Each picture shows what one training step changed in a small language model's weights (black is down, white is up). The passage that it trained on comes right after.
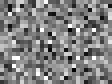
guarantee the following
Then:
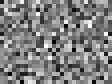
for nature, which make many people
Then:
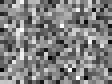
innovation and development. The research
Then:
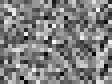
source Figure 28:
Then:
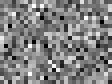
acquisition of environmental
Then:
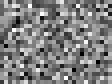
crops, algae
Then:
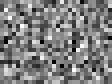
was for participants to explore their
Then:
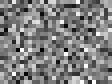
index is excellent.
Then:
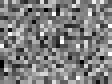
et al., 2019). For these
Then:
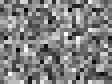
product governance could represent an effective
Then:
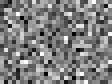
to develop a baseline distribution
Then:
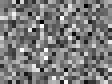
the L-IRL
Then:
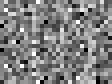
asking them to allow them to
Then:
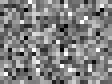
next cycle of model
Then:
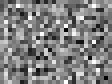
Chinese manufacturing,
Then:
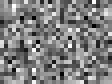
is a premonition for us
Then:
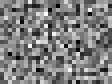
Psoriasis -
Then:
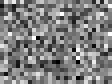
neurons are not always
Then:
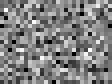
withdrawal, then
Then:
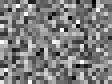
Padros², I.
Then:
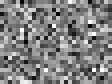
areas of the brain.
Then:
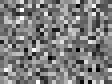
techniques. Scientifically,
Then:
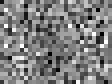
within and across system levels,
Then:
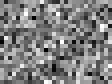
Both use operators and
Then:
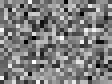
2: Gender wise
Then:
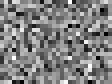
is only in July 2019
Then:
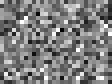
ABSTRACT This study
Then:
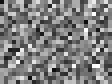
to time. The methods of
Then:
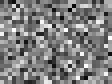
The research design adopted in
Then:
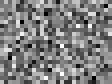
to STAI-S
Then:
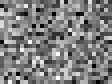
J Chem Tech Research*,
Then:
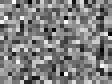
Bimagic Squares
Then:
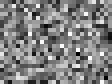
subsemigroup of
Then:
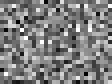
with the other subjects of the
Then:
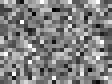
is deprived from any
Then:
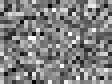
a government permits
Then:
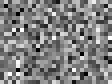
to the VLBI
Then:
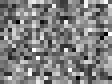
4.0, will facilitate
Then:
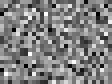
involved derivation of
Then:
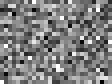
Predictive Value:
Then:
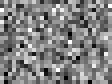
single input sequence. The
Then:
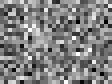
performed to improve the
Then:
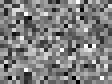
are reduced. Selection
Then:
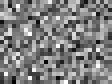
using SPSS. There was
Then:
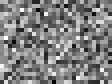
continents share their expertise
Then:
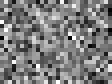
Physical Sciences,
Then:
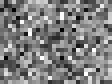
0.1 seconds. It is
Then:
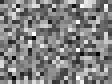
proposed in an article by
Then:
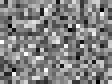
and gain new knowledge from the
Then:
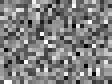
criteria and the purpose
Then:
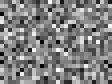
when they begin reading the
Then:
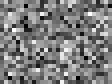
had a stronger impact in 2010
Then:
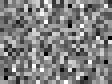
maintained. This research aimed
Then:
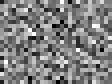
an example. It is under the o
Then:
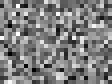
neonatal sepsis
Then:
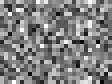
State to guarantee the
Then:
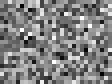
the contents or information served to
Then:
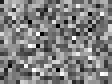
in improving property to withstand
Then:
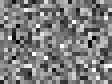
a multi-step modeling
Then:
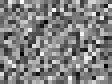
to discuss the fact. For
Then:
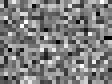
that is when the material is dried
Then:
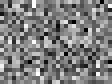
regions (NUTS level
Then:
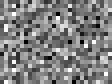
at higher education institutions should also
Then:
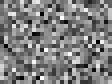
to implement) the SM
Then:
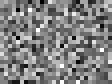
feedstuff which are of
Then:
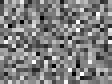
affect the findings. Therefore,
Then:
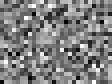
an inclined curve, then
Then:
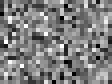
x-axis) and color
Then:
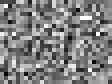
open-access international
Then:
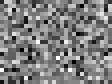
audiovisual elements
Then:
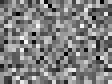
prominent markets for
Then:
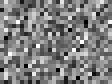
the operation of conical
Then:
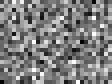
is homogeneous and
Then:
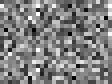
of end-to-end
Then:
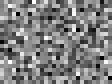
goal is to prevent
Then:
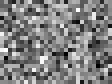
life saving measures,
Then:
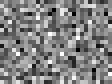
economically advantageous
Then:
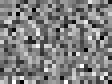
and the OpenAI
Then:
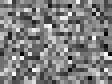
takes away the
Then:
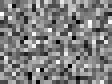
the exciton structure of the
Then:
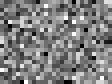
fast MRI knee
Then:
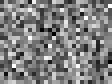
prevention strategies, the
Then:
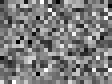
P-IU and TA are
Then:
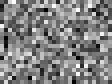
through potential cybersecurity
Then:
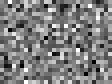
we analyzed the results of the
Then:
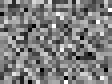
extraction of DNA from the
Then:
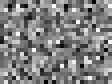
deals with the designing and
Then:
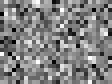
release of this response.
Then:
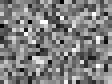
sub-sample, 8
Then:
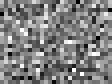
elevated plus
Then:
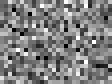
of bulkheads,
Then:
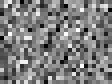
when using Complement Naive
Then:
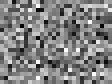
while none of female
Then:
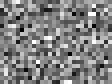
purely technical process with a
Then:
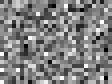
*PLOS Computational
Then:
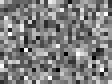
even if no other remedy is
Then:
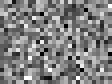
is doing the action and who
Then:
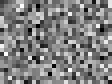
education. College students all
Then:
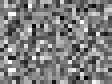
views can reveal his
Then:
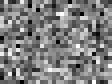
Scientific Research,
